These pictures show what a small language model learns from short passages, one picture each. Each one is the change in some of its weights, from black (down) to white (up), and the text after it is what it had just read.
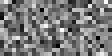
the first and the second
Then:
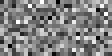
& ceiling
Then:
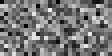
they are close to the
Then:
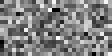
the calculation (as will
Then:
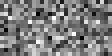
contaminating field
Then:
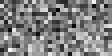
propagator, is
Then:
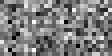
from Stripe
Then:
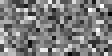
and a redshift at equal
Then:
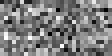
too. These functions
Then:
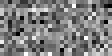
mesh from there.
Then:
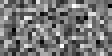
of the ISM
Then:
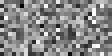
\titlepage \vskip
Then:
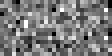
embedding the individual
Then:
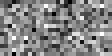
Rosseland mean
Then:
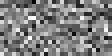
in real and simulated
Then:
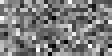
iron abundance
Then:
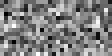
many aspects of
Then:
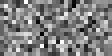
will be explained
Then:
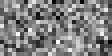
targeted stars from
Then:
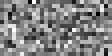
with six degrees
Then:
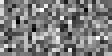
the unit circle.
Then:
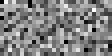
observations of domain-like
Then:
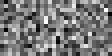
goes around the
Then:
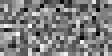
produced is strongly interacting
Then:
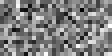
we do not need specific
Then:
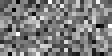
energies, and reduces
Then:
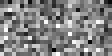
method on two broad
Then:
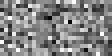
drone sound
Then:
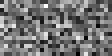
of the deletion
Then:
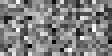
of four different regimes
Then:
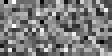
the previous proposition,
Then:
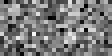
function associated with the
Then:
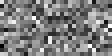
short and long duration
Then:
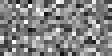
Topic description.
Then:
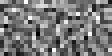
describe the halo
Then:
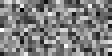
the LHEP
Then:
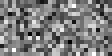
singular regions of phase
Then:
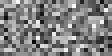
Some excess emission
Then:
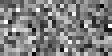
When keys are
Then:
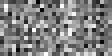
string solutions to the case
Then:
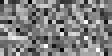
Bessel functions given
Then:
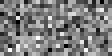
Green's functions into
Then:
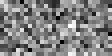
the generalized second law
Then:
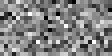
We proposed adding a
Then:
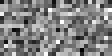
overall advantage that we
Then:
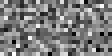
of collision as
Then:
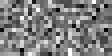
is second-order in
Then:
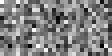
consider a continuous set of
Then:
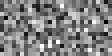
allow us to detect clusters
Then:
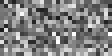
participate in data
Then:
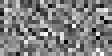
be referred to as
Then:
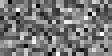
can be written as the
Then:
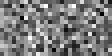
well as for the
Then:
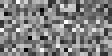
time yields a
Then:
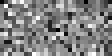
inference of physical
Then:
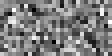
are integrated with other
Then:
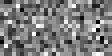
level scattering amplitude of the
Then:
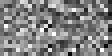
the conifold
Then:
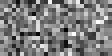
($T$) and pressure
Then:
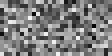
can be considered as the
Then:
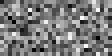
Derived from
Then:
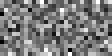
heralding photon
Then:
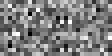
frequency-dependent shift in
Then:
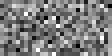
uncorrelated with
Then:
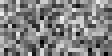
\approx 1 -
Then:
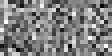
that could fit our observations
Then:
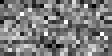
gases' gain
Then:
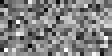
evenly distributing
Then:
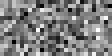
ways of turning
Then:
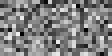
process occurring within the
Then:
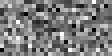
is impossible to
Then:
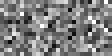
signal and cause
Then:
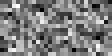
core agents can have
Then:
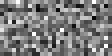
is the sound
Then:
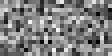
Electrons with
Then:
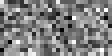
the error in estimating
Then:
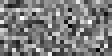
the pipe,
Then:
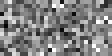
both $\alpha$ and
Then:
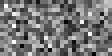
electrons. This requires the
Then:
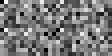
of Physics, University of
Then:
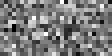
by the lattices
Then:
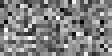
on modern GPU
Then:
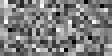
that the null
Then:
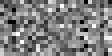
experimentally. This
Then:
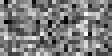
to bottom:
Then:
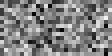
has been considered in
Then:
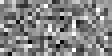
and recomputed
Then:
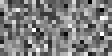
the ground state corresponding to
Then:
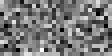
the $\gamma$-ray
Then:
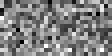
with shear rate
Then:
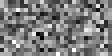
the attacker has
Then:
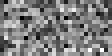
the resolved photon need
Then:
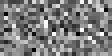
as possible, we will
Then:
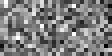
the emittance
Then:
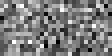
to explore the origin
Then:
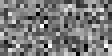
from each expert,
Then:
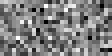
test the universality
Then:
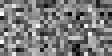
kinematic model of the
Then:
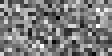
place in the
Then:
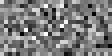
as a function of edge
